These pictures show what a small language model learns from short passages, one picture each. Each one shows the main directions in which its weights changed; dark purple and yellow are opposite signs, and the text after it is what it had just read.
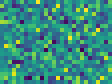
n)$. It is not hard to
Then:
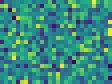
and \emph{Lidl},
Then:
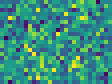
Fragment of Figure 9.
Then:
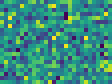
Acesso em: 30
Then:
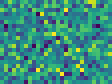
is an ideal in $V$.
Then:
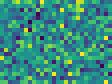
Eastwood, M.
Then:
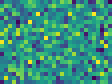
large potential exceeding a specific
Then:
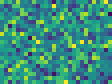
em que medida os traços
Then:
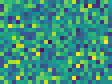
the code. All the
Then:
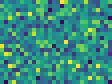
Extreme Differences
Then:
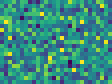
hamda transformatorlarning
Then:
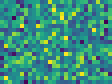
to base the model. In order
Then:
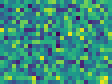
than 9.9 GHz.
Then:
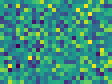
Модульное обучение в
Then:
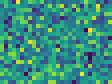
bilan bog'liq yangi
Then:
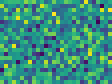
of issues that pivot
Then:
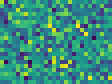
and the test restricted to transients
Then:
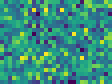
beam has a maximum power of
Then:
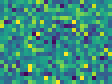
field remains the same even though
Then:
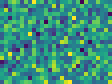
the low Mach number limit $\epsilon
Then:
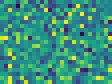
been improved by optimizing the
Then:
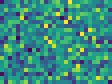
decomposed into three independent components:
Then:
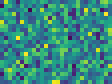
AND Menyolok
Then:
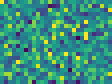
to the rational integrals level,
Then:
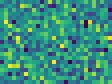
их идеальным
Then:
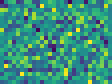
radiations. We assume that the
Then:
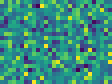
of insurance that are used are
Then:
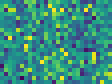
jurisdictions, while
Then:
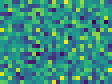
and $k$, and from which one
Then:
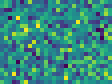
Phys. Rev. A} {\bf
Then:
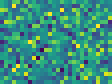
which is being fetched by
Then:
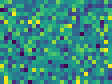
aniqlash imkonini
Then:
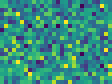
for an observer within the quantum
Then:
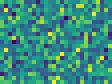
existam disposições
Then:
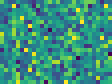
sumada con las restantes,
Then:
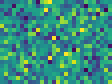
similar to the push-off
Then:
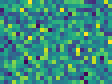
n-1$. The space ${\cal
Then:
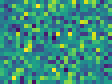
seen by the fact that the
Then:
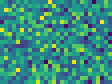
if this conserved values is
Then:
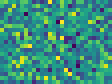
their impact on a prediction.
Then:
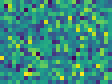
all $\alpha,\beta\in
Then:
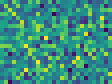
of an integral operator, the
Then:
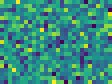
\'etabli, et
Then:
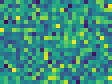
entreprises réparties
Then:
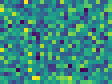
ML models may be computational
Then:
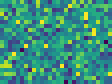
practice, deletion analysis
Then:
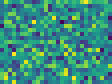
applications ranging from
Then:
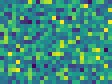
at the Hebrew University of
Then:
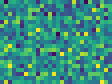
Sono (AOS) é
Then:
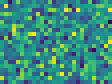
and $J'$ be two involutions
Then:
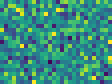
are reflection and transmission
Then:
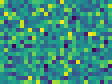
o carbonato de
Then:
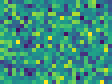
soit de 19 % ; pour
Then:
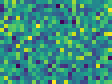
found in the B light curve (see
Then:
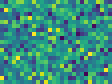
regular points. This means that the three
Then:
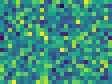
привести примеры
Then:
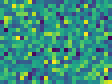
is to introduce some extra terms
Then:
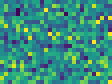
system consists of a particle
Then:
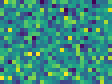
são submetidos a
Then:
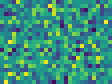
for different realizations of
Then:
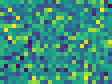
In such a case we define
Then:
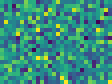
entry of the resulting matrix by
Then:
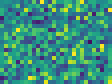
роль. В его
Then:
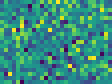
to say that an electron may
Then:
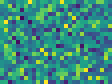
Only the single spin wave diagram
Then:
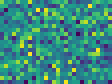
turbulent scalar fluxes.
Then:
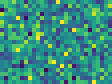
the scalar energy density was dominating
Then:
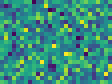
number density of CPs, and
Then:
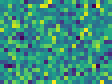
parameters occur separately in temperature
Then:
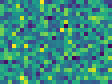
$$ By uniqueness again, we
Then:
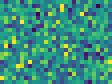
as well as modifications
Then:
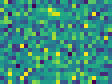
paper will prove several appealing
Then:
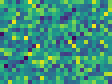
Gallego, Pahola
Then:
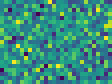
violência física
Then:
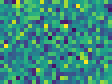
quantum number further strengthens these
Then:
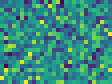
account for the washout
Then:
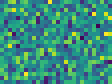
cosmological zoom-in
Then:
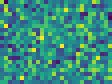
conjunta). Esto,
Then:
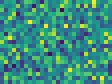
davom ettirishi
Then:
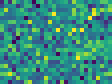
captures a stable
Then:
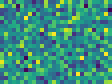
becomes: \begin{equation*}
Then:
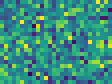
hosting negligible
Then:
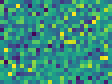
muestra poblacional
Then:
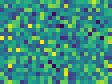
\ms \ni{\bf
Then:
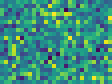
at different $i^{th}$
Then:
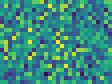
Были разработаны
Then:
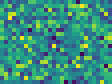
Como si esto fuera
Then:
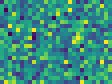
cu, tatuagem,
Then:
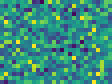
бир болага
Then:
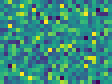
for various values of $l$.
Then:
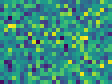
consider the short exact sequence
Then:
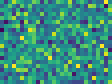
to 4 mid-run on
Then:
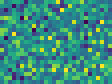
al. Outcome prediction
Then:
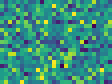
or the best widely linear
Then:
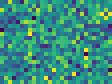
search method on the newly
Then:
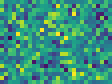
\beta + i \delta =
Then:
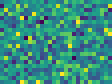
Then $$ |\partial K| \le
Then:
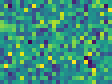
to $\phi(x)$ in
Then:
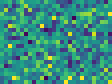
which the net magnetic flux
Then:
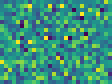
easy to verify that
